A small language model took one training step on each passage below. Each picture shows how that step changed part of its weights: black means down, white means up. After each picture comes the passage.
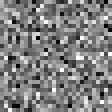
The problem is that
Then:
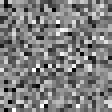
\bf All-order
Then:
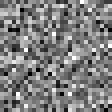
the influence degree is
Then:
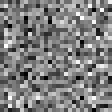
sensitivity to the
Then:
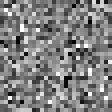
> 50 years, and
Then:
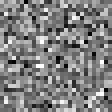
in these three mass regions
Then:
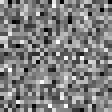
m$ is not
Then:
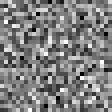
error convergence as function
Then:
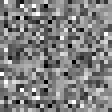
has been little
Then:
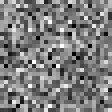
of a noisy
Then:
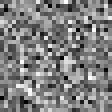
discreetly setting the
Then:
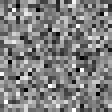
representative EDS
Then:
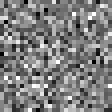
a big impact,
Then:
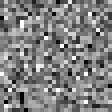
beam was obtained from the
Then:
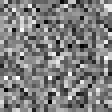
criteria, otherwise
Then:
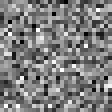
findings, it was
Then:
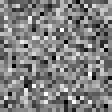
edge point in
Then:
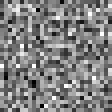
years. At 25
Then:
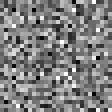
\text{ if}
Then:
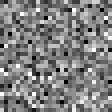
real value. Table V
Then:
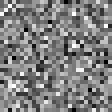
in the history of
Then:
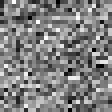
simple control and compared with
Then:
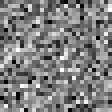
healthcare, and
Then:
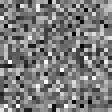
remain important, we
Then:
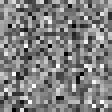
of the depletion
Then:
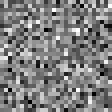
electronic structures of small
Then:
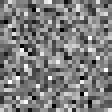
end, we first developed
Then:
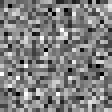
original data with the current
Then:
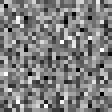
matrices denoting
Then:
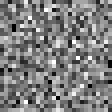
norms; key
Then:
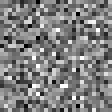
In the face of
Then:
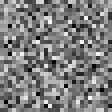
of information among groups of
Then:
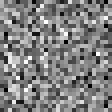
The data collected from
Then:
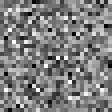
To find the explicit form
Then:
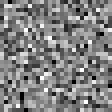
periods of the
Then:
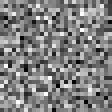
the $x$ value
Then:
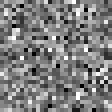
can be subject to
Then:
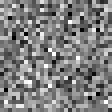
with the CLEO
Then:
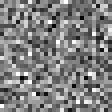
sisters, or
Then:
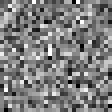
and non-sound
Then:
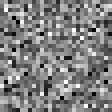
flow exhibits multiple time
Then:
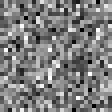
valorisation of environmental
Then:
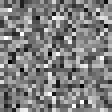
Further discussions about
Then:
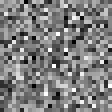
in order to compute
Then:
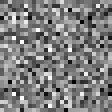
of car audio system
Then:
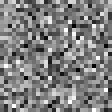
of 40 gpm)
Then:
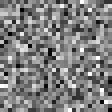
the actual density)
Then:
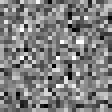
and to make them
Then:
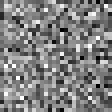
research providers from
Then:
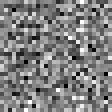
{\bibinfo {journal}
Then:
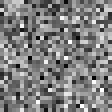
performed by the correction
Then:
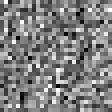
indicating that the
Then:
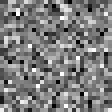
Additionally, we conducted
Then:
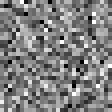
manually). Our next
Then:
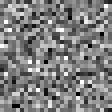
are generally agreed
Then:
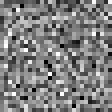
Local Student
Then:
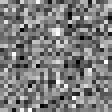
and pelvis
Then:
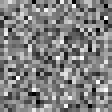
algebra; it
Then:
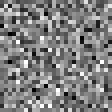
a lower energy. This
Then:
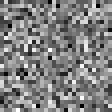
sign. They are here
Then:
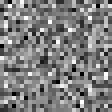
microscopy probes
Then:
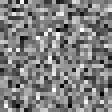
which the system is
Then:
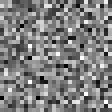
six continents
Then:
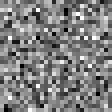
the coastlines
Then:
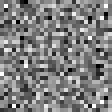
the formulas with
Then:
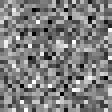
McMaster University
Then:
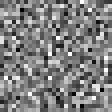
the final layer, as
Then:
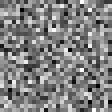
the ratios of
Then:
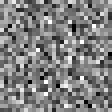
of $(\partial
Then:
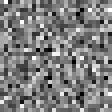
indications for improving
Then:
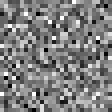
systems. An analysis of
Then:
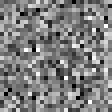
understood as an
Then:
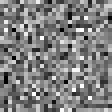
and family so that it
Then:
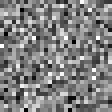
the systems studied and implement
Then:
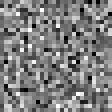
lower Doppler
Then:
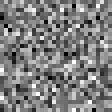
offset its Co₂
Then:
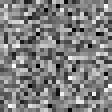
indeed a measure
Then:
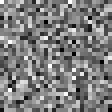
for two temperatures,
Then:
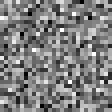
assume undoped
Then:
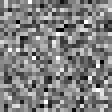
leading the people towards the
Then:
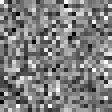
equivalently, T symmetry
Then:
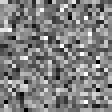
was determined by the method
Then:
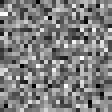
wrote the
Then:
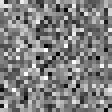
monkey pox
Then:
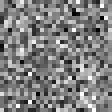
7. Sample
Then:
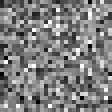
particular, d/dt
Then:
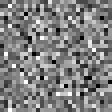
radius ($\sim$20
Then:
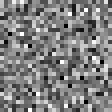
as textual notations
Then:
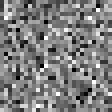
sensor-less control
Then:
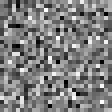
system replacement -
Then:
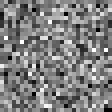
load axis. The
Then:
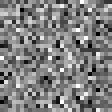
the results for the amplitude
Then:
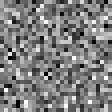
The article describes
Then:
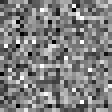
Xe atoms obtained
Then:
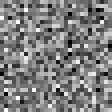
and training with a focus
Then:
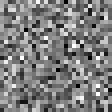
in various stages of
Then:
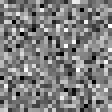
we have demonstrated that
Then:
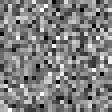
central Poland were studied
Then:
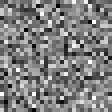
in a fixed ratio.
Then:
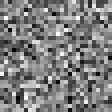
paper-based and online
